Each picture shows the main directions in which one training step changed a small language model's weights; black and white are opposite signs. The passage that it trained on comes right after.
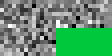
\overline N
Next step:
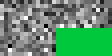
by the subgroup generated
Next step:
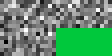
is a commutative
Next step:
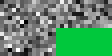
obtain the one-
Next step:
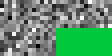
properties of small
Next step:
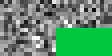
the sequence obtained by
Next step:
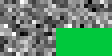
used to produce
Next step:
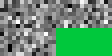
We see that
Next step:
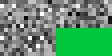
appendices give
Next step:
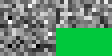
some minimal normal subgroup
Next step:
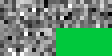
same as the
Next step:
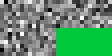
is reducible.
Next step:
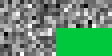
Now we define
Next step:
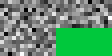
Evolutionary algorithms
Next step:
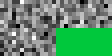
studied by various authors
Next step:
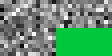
matrix $M$
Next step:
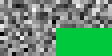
is an orbifold
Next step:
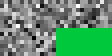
The sequence of integer
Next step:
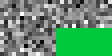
simpler case is
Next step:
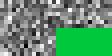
that, under the
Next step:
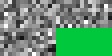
a deformation of the
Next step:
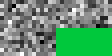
evaluate specific {\em
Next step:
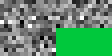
is produced by
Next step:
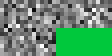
supported by NSF
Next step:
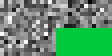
that it is not
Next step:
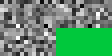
Assumption and its
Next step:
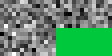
first used by
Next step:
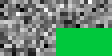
Monk's rule
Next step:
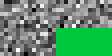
In the following,
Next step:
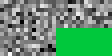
A$ and every
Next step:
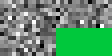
to give a brief
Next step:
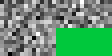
applying the \L
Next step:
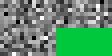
Pearson and
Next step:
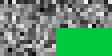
jumps of the
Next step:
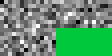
$K$ lies
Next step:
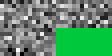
by the corresponding
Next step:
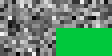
error in the proof
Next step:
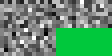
the same in
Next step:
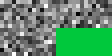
structure the dynamics of
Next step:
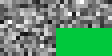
second one to proving
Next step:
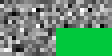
\cdots \times
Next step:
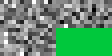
forme $(\Phi
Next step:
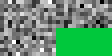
we demonstrate below.
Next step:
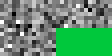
Further reading}.
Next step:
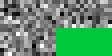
We can now
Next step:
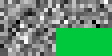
\\ {\natural
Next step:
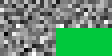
cover $U'$
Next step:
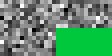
exists a holomorphic function
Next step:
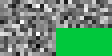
these local regions together
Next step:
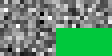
Thanks to the
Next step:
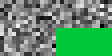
direction is to use
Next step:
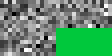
complex of the usual
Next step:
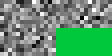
is tight for at
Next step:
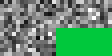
the sequence of
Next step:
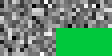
(that, we
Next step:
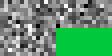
The coordinate functions
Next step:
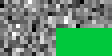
checked that the
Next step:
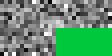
for the converse.
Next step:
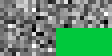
corresponding number of arrows
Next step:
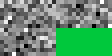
from Point
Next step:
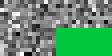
Then $Keru
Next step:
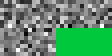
schemes are governed
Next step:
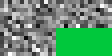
The Hilbert scheme
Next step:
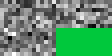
given by the induced
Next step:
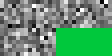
\pi$, then
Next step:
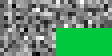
continuously up having no
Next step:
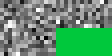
& \vdots &
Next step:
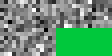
yields a big number
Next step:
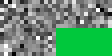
$\sqrt I =
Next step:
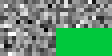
a short exact sequence
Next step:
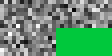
current study.
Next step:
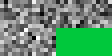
the discrete instants
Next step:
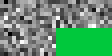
map. \newblock
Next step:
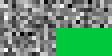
finite supports of
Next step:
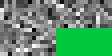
continuous and square
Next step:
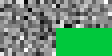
in case $|\arg
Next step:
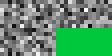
our algorithm proceeds
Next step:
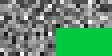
is called a vector
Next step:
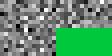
following result is in
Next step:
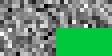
convexity} associated
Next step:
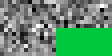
power flows*:
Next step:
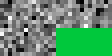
$$ est stable par
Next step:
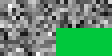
the former. The
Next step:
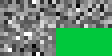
for any regular
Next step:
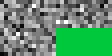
partitions ${\cal
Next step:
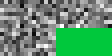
all $t
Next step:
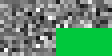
j \De y
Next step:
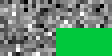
$$ There are several
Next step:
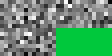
will be generalized into
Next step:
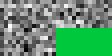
polynomial time. Recall
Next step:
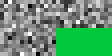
this, we define
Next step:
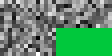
of elements of
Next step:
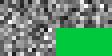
distribution with mean
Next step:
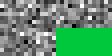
unique solution to
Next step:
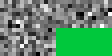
Since $D$
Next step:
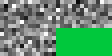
uniformized by $
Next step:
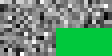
and treating
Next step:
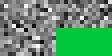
are conjugate subgroups in
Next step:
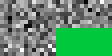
following steps may be
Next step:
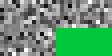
which gives the
